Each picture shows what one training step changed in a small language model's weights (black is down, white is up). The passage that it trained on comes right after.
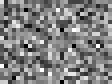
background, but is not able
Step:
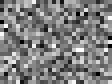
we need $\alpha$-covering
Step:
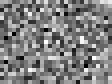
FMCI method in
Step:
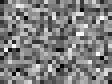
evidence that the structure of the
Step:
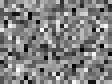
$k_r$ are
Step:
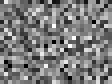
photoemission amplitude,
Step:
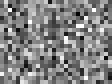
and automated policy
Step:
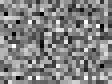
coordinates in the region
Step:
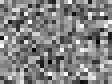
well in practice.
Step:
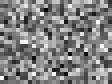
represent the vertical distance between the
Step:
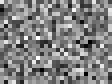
probe the electroweak
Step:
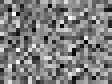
the sign difference between the
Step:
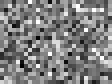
to execute applications from
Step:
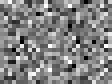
order to maximize their
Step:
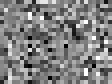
to 2D and 3D
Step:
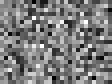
is stronger here and the
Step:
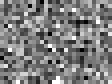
stars are also detected.
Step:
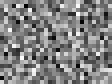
an earlier phase of
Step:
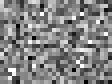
that each branch's
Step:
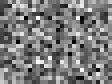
case no coincident
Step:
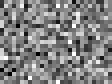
notably the temperature dependence of
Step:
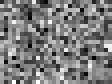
\newblock {\em Phys.
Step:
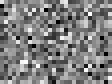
renormalization of the quit
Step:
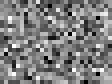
the medium. In our
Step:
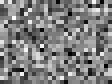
its use to decide which of two
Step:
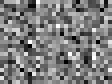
\end{equation} where
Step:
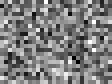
science and technology.
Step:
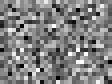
dynamic viscosity of the
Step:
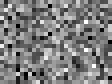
to decoherence and
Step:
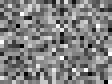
of Technology,
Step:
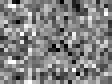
School and University
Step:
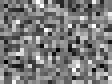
\in \mathbb{Z}
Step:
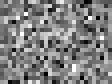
that the $k_y$-width
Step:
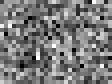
C}_3, \ee where
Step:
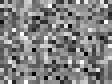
International Conference on
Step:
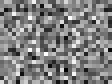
the only way to produce this
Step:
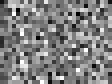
level of confidence around the
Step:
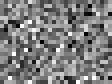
to a chiral magnetic effect
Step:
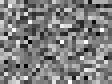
data, we can plot the PL
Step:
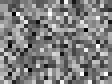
and we have assumed both
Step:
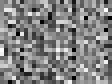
Pay per Crawl
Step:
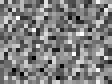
full power dependence of the
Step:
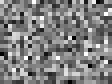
were less likely than
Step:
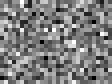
for the three simulations leading to
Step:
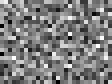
two parts: the first part
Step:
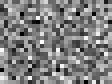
their behavior is tightly
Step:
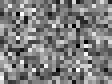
are coarse-grained
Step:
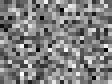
lines. The gray background on
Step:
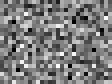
that even after bending the
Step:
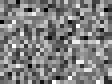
a function of the spin of the particle
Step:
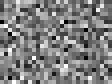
surprising since classically,
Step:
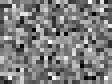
fields. More specifically,
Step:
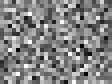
dwarfs helps to
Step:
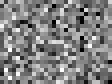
notation we write $\log
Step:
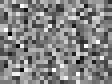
finite-momentum pairs.
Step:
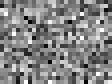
that phase II remains stable
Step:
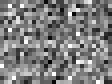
a function of Feynman
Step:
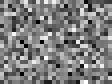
x\leq 1}\int_{\mathbb
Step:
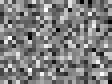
adjusting the amplitude
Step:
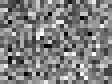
We describe the morphology
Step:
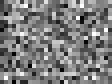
coincident change in
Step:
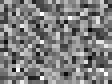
performed with or without the
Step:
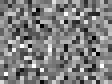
black hole spin when the
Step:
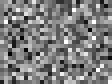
communities, and other
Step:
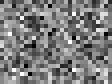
learned when the
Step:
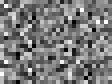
Yokoyama, J.
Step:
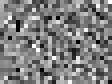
= 0$ generally results in
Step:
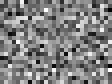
in the edge computing
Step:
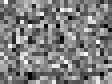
organizational memory
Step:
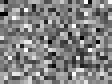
slow nova that
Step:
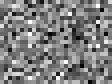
nodes $i$ and $j$.
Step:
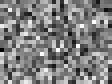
with a repeating lattice of
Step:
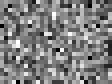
for $J_\perp \sim
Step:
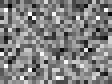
of SAR obtained from different
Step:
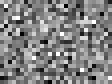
these works, interactions between
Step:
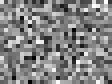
made of ordinary matter
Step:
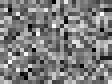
with the expansion rate, we
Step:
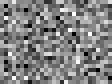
4cm 4cm, clip,
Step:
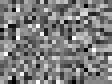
observed a striking difference
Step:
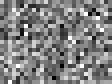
K [ppb] | Pt
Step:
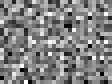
possibly further integer parameters
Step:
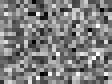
of points. Alamdari et
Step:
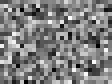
the most basic interaction in an
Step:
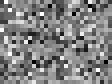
(\gg b)$ are
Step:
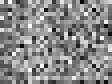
and conjunction time:
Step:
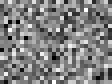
reminiscent of the drop
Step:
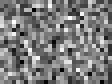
a positive opinion is
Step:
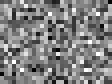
underlying kinetic of the
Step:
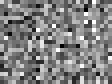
used SPC to identify
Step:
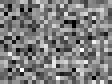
eff}= N^2\left
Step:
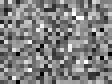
of the number of red
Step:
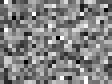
that is either completely
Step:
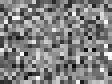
be achieved by
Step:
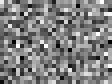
can be written as
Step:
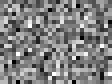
papers in that they presented
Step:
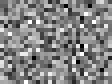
towards higher temperatures with
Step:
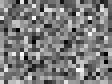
\er % The case of
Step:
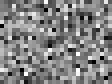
a socket (18
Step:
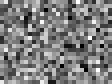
tangent plane of the particle
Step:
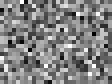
carrier and FWM
